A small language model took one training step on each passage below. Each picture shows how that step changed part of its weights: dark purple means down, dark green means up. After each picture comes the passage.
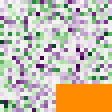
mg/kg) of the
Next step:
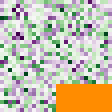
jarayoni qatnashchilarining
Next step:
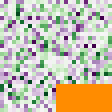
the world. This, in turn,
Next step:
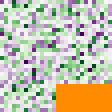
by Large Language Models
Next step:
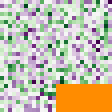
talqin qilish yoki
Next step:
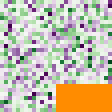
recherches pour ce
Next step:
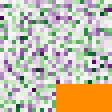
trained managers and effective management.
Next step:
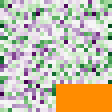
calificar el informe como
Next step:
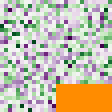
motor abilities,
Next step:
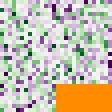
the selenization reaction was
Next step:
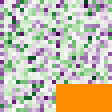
происходит отсылка
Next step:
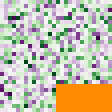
have various reasons or goals for
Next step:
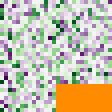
Lunkov, V. D.,
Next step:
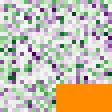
zamonaviy tendensiyalar va
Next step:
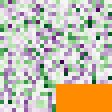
de valeur n'est,
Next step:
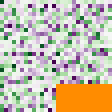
marketing is referred to as a
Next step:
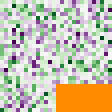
*Journal of Language and social
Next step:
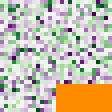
forma, abre-se a
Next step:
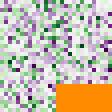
pentru elevii clasei a
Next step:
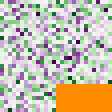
the second half of financial year
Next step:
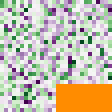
– FROM PLANNING
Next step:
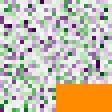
sorted using machine learning
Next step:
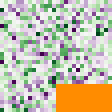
the direction along which the second order
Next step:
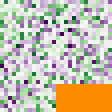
[12] Brooks
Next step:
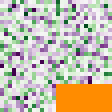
ranges from 209 to
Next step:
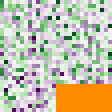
usó dos enfoques de los
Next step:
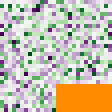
structure to the socio-economic
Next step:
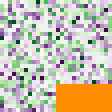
de loep genomen. Reeds
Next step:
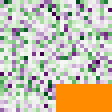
case 1 and case 2. From the
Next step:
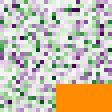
але лише 46%
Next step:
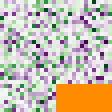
se possa reconfigurar
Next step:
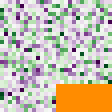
(narxdan tashlamalar,
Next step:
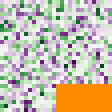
especially in elderly patients who
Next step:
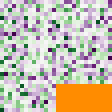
Newton Raphson
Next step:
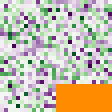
(Table S2). Analysis
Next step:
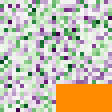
cadrul programelor de formare
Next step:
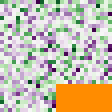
kualitas hidupnya demi
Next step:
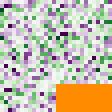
and *Escherichia
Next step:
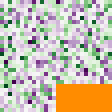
usaha sebesar
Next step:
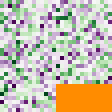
material for planting media, and
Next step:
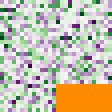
au nivel lingvistic
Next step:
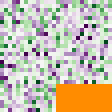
зосереджуватись на
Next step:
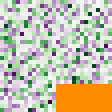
show that for Kuhn, a
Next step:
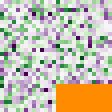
comprendre certains aspects
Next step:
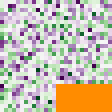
ta'lim muassasalarining
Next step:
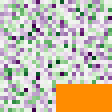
município estudado.
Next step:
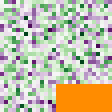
berishlari, ushbu
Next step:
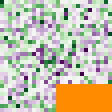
using personal protective devices all
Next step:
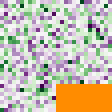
can be defined. Figure 2 shows a
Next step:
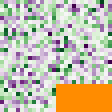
heat generation is not sufficient to
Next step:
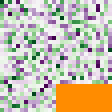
Stiegemann und Martin
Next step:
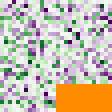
policy To place *Yapio
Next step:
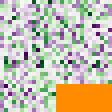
an agricultural by-product
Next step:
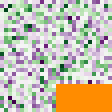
simulations. Results of this study are
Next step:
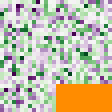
Comparison Between Groups
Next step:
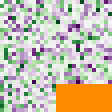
lo pervade; per cui
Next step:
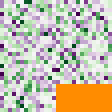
the data collected for value,
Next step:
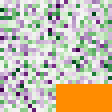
4 to 8 denoting random
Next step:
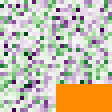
pul mablag'lari
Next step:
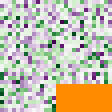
Jussara Bueno de
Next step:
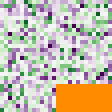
implicated in the anorexia
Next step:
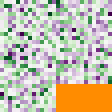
cells are real numbers with values in
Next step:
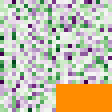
O'zbekiston Respublikasi Xalq
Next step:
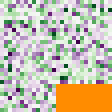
the position that any cost savings
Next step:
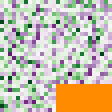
келади ва уларни
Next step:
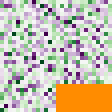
of consumers of established retail
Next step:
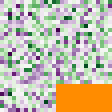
(co)author or
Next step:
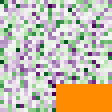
satisfacción al clientes El
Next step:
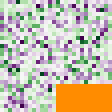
the 3 month of intervals for 24
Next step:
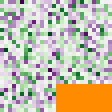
перетворити проблему
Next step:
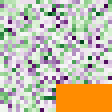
CAPEX OPEX (for
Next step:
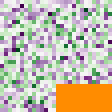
Enhanced Event Data
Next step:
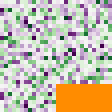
with the personas on the following
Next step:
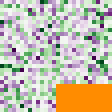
has no occupancy, as a
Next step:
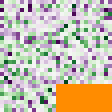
have undiagnosed type 2
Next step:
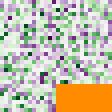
hydrogen bonding,
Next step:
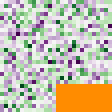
экспорт ҳажми
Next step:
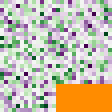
Xi Jinping as the general
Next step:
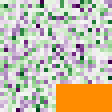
for the reach of instability was then
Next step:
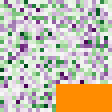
Eye of the Beholder:
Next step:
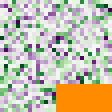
protocols include Freenet
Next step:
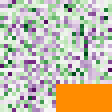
miqdorlarni boshqa
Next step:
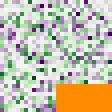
the effects of educational quality on students'
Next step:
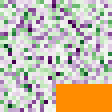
stochastic frontier
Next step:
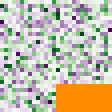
notiqning mahsuloti deb
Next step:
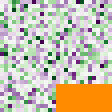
, jadal rivojlanib borayotgan
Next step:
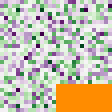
On the other hand, Nkoyo
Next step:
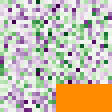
qoidalar yoritib
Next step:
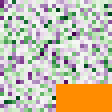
article is devoted to considering
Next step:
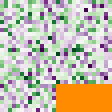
Auswertung des ALB
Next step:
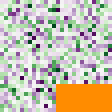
hemos desarrollado.
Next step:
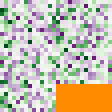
balki boshqa fanlardan bo'lgan
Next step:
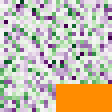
Leuven Treatment arm
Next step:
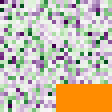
of third-party research
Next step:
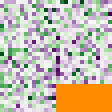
a girl's name
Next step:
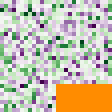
a specific order of mixing
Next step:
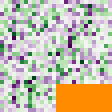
гармонійного розвитку
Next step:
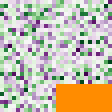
Ethical approval was not required
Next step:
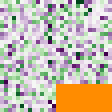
zinc oxide,
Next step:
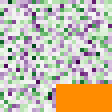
para que haja uma melhoria na
